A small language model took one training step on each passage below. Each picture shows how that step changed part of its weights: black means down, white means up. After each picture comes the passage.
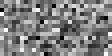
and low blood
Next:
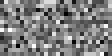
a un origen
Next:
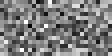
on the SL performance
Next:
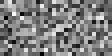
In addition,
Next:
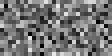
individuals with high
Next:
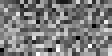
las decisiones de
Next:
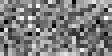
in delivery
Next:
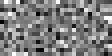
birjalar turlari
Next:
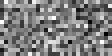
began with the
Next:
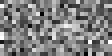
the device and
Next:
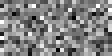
is significant rejecting
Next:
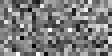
verschillen in
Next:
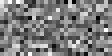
Brahma has
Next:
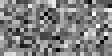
affect the
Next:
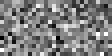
in a clean
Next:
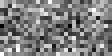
and *O.
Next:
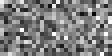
the Urban
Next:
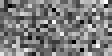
from Women University
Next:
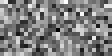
neurons of the
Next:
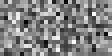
many international
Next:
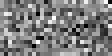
de colo do
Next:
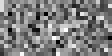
sheet. The
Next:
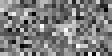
an additional
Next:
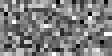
end, the
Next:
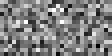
Data Availability
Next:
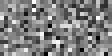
free and noise
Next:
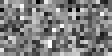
dust along
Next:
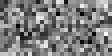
o varietate de
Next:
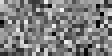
cadmium which
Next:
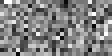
The excipient
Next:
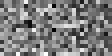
in multiple
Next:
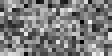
of this skin can
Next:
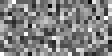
– 14 hamda
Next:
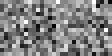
most prominent
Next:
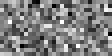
when friction
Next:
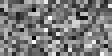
quantitative and
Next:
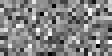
bolalar suv
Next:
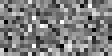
results. Using
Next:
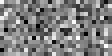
you can read
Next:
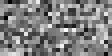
of the sensory
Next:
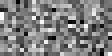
la surprise
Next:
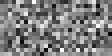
solishtirish va
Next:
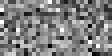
associadas às
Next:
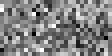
meeting was
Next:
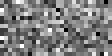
incluem: os
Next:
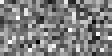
un approccio
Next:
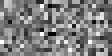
In this case, the
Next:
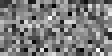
impacto na
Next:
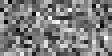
interpreted through the
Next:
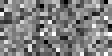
de um tratamento
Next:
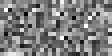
the book with
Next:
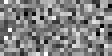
busca de
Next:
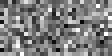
who was the first in
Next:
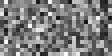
started out with
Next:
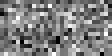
see Table
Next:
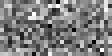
as costas,
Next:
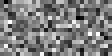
are usually
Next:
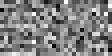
There were total of
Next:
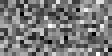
temperature difference
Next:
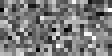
n.l. dat
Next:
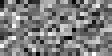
person can remember
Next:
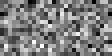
Literatura y
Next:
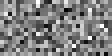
We need to transition
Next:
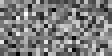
planning and
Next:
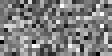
activity in the
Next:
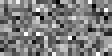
за останні
